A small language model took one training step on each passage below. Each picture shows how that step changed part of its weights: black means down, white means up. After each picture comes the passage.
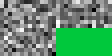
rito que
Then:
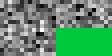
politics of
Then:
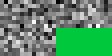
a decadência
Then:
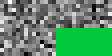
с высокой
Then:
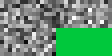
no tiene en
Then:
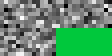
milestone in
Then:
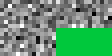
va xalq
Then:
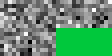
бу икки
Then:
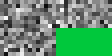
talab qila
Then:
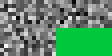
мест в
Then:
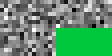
dalam Islam*,
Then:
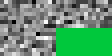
machen und
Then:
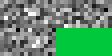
conceptuales de
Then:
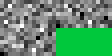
va qolgan
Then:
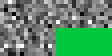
к нам в
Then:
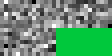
iniciar con
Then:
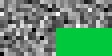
sentido de
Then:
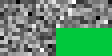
daarbij een
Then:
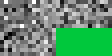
a partir de
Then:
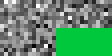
der einzelnen
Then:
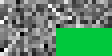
посева /
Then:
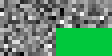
uma liberdade
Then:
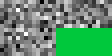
educacionais na
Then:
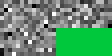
un paciente
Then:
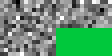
va ijro etish
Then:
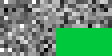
a partir das
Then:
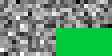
U yuqori
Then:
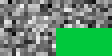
agosto de
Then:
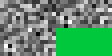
cuenta con
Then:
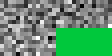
muhim institut
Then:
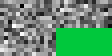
kod hamma
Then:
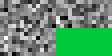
visão geral
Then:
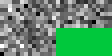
um ambiente
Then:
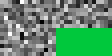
antes da
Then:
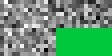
provas, sua
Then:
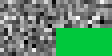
про те, які
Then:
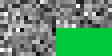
no estado do
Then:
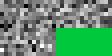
bazom pre
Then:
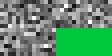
empresas investigadas
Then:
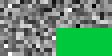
do PIB
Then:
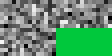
tipo penal
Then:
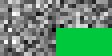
jog pats
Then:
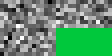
da saúde com
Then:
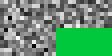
identificados na
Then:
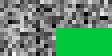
boş zaman
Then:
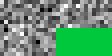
moddalar 16
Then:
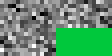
e “upper
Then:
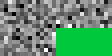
в теории
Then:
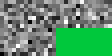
языке основной
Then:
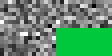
на одну
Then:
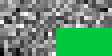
dos levantamentos
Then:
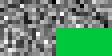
что данные
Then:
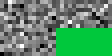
связи с
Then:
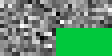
dos sinais.
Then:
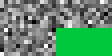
che si pone
